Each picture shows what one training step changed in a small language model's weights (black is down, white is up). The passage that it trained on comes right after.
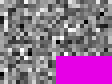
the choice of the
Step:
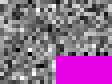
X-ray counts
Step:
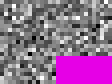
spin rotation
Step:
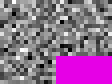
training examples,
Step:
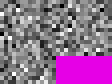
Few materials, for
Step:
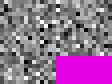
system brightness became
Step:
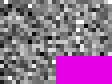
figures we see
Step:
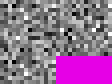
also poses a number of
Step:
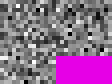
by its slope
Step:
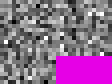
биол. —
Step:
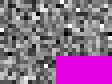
purchasing and
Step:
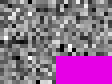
of strut structure.
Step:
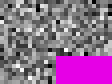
produjo por
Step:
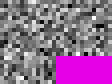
composición es el
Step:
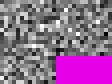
Left}, {\it
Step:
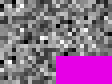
речи. По
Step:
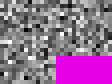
entre los valores de
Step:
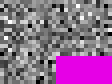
planets around
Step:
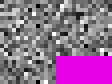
tecnologías que
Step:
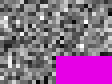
and $\phi : X
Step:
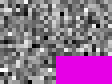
a depth of
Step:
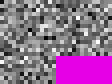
The on-axis field
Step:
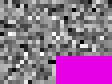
per prolungare la
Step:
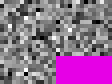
Bu qonunga
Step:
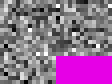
in $N$ and
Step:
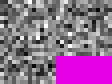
initialized by
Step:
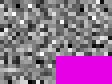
only memory showed
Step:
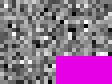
reported. The
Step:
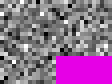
RNe years
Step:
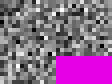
understanding of
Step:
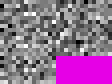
television or
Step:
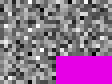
L'usage de la
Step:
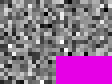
certain choices
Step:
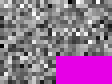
\bibinfo {author}
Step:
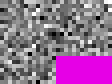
mais significantes:
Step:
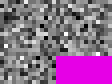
motivates you and
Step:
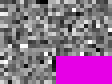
/ Parameter
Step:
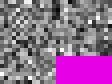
information repositions
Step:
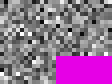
\epsilon_k +
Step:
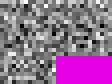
can achieve
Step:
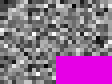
are symmetric
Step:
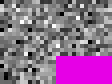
required current for
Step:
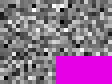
see that even for
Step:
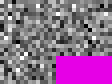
del debate y
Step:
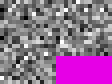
High Extent
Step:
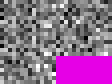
| ISSUE
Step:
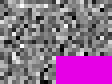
to childhood,
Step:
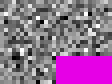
the prediction. In
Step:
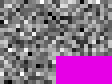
saat ini
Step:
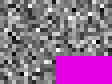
number of Nigerian
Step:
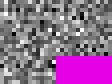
These statistics
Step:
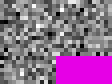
positive influence of
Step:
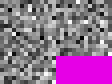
terms of matrix
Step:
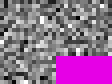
the terrestrial
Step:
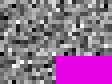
geometric phase
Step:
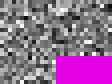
Para isto,
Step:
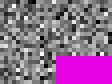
important medicinal
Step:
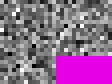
tunneling term
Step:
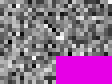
koju vodi
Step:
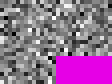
campo della
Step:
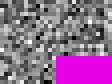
which has 2 channel
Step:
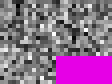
production. - Ø
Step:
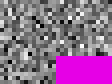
to many months
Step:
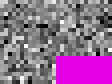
the political class that
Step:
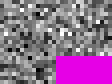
computed incrementally using
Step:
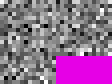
drugs or a
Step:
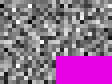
yes to continue
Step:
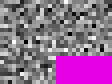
que transforme las
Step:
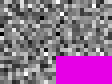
increasing rate
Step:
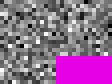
de Derrida é
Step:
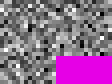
have all lead to the
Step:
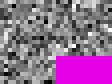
in a $\eta_e
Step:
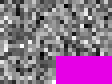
application. The system
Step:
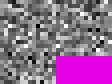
be found online at:
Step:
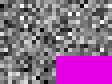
below are typical
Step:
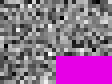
wavelength which is
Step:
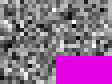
and this was the observation
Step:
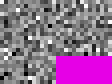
a fast ions
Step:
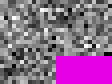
and similarities between
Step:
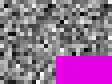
expressions, the
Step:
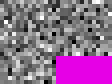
unda o'z
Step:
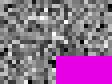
performance occurs between
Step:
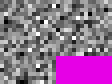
final prediction
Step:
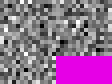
the solar cell
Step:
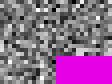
on Kvasir and
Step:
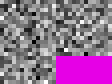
conductivity is
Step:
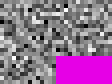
Human Element
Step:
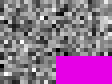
permissions are given
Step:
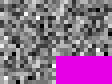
instance, the
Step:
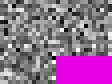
to the interests in
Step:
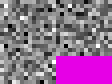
or in low SNR
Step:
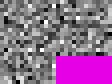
predictions about the
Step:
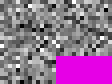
be more prone to
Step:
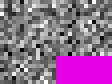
fields, respectively
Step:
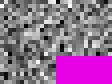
RF lens only
